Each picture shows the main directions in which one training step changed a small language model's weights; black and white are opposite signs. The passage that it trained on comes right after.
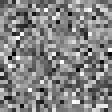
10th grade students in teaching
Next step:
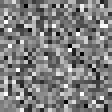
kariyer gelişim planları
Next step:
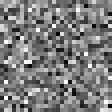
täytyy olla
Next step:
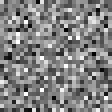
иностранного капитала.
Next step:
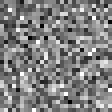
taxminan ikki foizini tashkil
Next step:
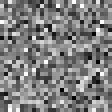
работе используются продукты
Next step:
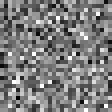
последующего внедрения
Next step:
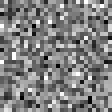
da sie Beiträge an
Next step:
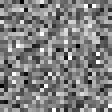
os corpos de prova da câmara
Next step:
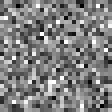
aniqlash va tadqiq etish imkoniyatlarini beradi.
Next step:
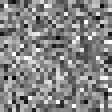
Как показывает практика, этот
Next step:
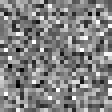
особой конкретной целью, в
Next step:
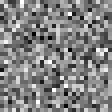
ь в ь], резко
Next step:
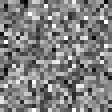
preguntaba qué mesetas
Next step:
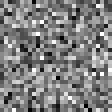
hecho, resulta común el
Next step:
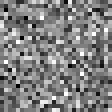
il grado in cui esse sono
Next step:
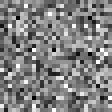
неотъемлемой частью
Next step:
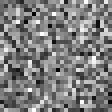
गीत, पर्व
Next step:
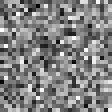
sus consultorios privados. se
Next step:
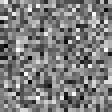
publicados entre 2016 e 2023. A pesquisa foi
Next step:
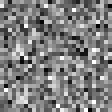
граждан. Одновременно
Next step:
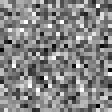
нового, подлинного мира,
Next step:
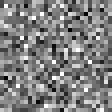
de saúde mental apresenta barreiras
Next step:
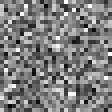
detectar ciberataques.
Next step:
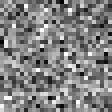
to increased myocardial
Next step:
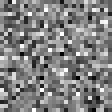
Resultados Contenido de Cloruro
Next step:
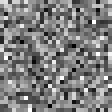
Management Journal 24 (3), pp.
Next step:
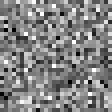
Рошаль (Россия)
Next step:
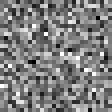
fim de alcançarem, na
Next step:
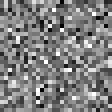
сведения о длительном применении
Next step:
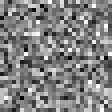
qilinadigan savollar bilan mashq qilish
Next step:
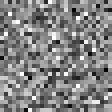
innovatie, kwaliteit en
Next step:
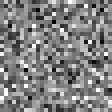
& Zakirova, M. S.
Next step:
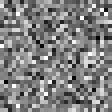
XIX ст. у костелі
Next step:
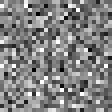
с обязательным: -
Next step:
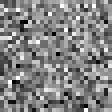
= i\alpha^n +
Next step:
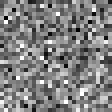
zu löschen, sondern die URL des
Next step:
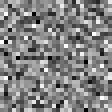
ne lăsa formați de clipa ce
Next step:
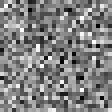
milliy sug'urta bozorida raqamli
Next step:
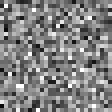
маси зразків проводилися через
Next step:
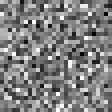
sheshiw arqalı balalarda
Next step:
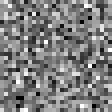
O‘zbekistonda zamonaviy pedagogik texnologiyalar haqida
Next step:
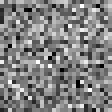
formas de plasmar ese conocimiento de
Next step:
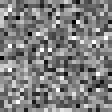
Esse recurso provê a prova
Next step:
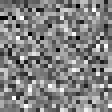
як мовної свідомості. Це
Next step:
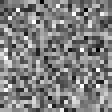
7 Річні закупівельні
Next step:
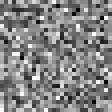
cual describe el comportamiento del gas
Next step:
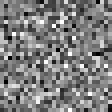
государственный университет мировых
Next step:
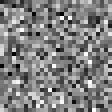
фундамент. Отже,
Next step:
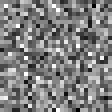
qo‘yiladi. Bu esa aholi
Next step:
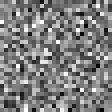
данной статье рассматривается роль новых
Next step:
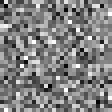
ko‘nikmalaning oshishiga sabab
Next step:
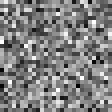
va uning xalqaro aloqalarisiz
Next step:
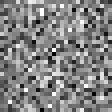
Каримов (Ташкент)
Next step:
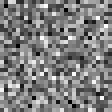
y funcional, para establecer la relación
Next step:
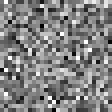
ia hanya ikut menonton
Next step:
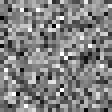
tek ǵana mádeniyat
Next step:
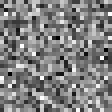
ko‘plab qo‘llana
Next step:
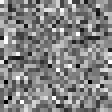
ham "dask"dan ustun
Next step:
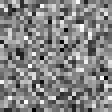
anggaran menghambat pengembangan
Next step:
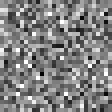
цінність мають отримані знання
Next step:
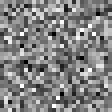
resfriado común (Figura 1).
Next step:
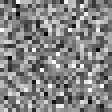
of the northern shore of the
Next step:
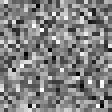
Hikmatillo Quدراتillo
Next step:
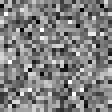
em conversa com um de seus
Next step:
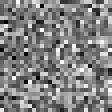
в определенной степени изучить
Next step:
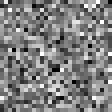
at sinasagot ang tanong ng mga
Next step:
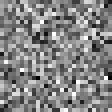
подразумевают исполнение
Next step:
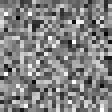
término al Joven, a las
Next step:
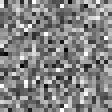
Ratna Djuwita).
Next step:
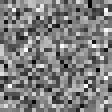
be automatically moved.
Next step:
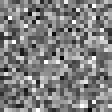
e obter uma estratégia mais ampla
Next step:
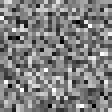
questa scheda per riflettere su
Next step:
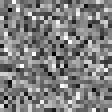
resposta e o nível das sanções
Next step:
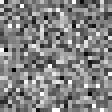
сабаб бўлган жинойт қайси
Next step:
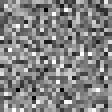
bilan bevosita aks ettirib
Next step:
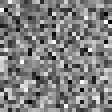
Свого роду модульна
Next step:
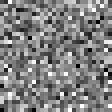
different studies and are considered to be
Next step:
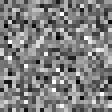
mubolag'a bo'lmaydi
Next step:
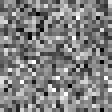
turlari insonning ish-harakatga
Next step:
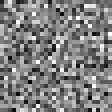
kerak, ammo unumdor tuproq
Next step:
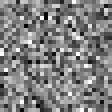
para seguir as orientações fornecidas
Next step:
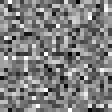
profesores necesitan desarrollar su
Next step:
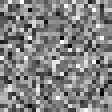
decorrente da disciplina de Prática
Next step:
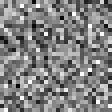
mulheres jovens estão sub representadas entre as
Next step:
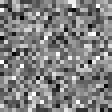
juda og‘ir botadi. Shu
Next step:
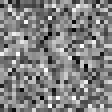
yasal ve diğer kurallar ile
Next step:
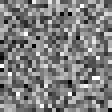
Navoiyning ramali
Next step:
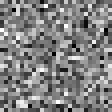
the dental department of the
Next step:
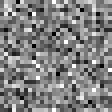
o'simligining ildizlarida
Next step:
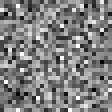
ta'lim berishning kredit-modul
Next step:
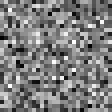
odam kirmaydiganga
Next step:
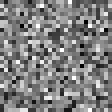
een aantal opmerkingen in het
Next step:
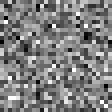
الجماعات الترابية
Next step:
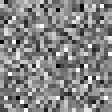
xorijiy va mahalliy
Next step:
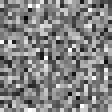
solution raisonnable aux problèmes
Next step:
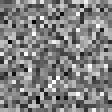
tezda o‘rin olishiga sabab,
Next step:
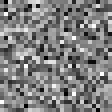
e de acesso livre. Leia
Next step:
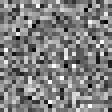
Ижара муносабатларининг
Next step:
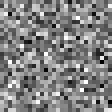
chaqirilgan potentsiallari –
